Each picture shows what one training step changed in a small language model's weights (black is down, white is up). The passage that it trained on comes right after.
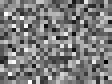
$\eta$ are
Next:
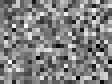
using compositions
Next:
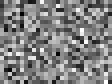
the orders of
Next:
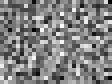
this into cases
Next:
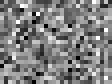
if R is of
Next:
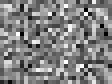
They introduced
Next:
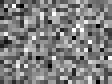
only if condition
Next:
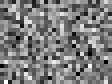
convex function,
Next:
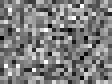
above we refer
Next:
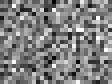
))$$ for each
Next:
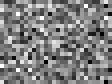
are connected within
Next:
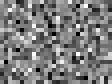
\leq i <
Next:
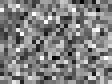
a prime of
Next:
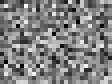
before by
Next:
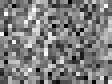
\times \N
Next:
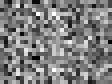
steps does not
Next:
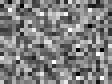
may also be
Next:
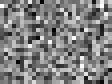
equal to the number
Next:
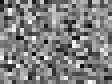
of this summation
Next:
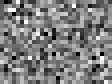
stands for the
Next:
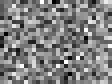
a discrete
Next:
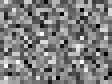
From Theorem
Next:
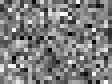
can restrict our
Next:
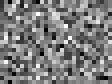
depend on $\nabla
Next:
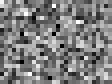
be sometimes be
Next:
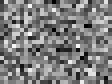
$C$ in
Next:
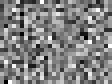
the cell
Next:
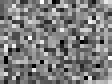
a symmetric
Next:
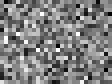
consider following system of
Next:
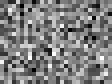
first that the
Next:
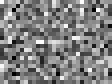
with recalling
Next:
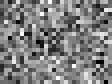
section, our
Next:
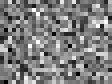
one hand}
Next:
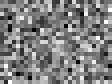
this work.
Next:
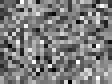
new method of
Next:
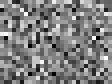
A$, where
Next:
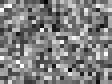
so we can
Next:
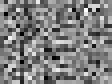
equality in
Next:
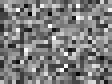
which implies the
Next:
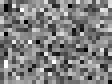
\qquad \forall
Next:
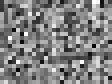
two and of the
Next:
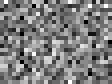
three vertices of
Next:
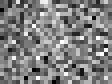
we will further
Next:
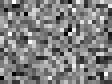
$\mathfrak a$.
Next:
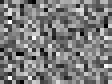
order models of
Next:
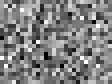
of the maximal
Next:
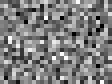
determined for
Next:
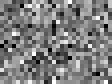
\, \langle
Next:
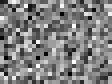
of $X$
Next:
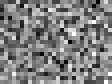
smooth or continuous
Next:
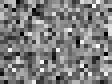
V : \langle
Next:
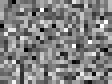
permutation \(
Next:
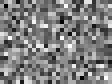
$$ An even
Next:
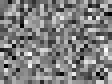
composite $$
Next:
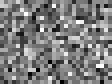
so belong to
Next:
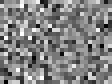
centred in
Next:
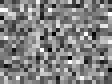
k$. Note
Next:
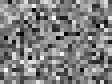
other hand, the
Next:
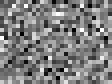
for the present
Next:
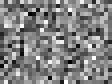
the plot
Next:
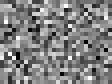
Their results have
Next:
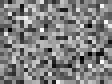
zeros in
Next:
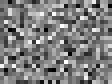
case of a locally
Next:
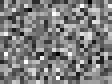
and the formal
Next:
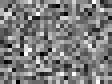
pass from
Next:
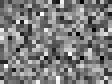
functions of the parameter
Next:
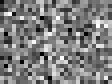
y)}$ from
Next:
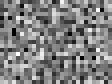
such a matrix
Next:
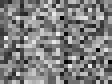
be the second
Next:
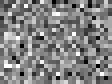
for any function
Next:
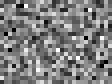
then $(\Phi,
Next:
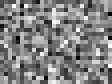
that large and
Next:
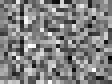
in the classical
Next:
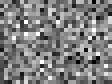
To reverse
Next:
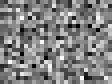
schedule over
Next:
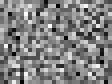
the \fm
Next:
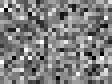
map defined by the
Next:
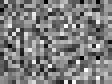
new metric
